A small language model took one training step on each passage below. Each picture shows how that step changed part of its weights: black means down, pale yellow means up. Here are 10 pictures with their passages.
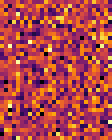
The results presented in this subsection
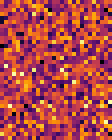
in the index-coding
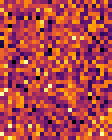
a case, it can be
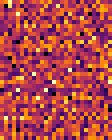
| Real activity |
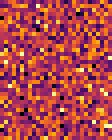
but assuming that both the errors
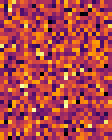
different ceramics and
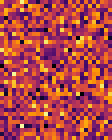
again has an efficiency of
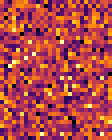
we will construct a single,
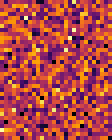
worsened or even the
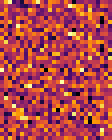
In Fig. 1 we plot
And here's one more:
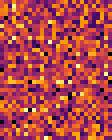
confinement scenario. In addition,
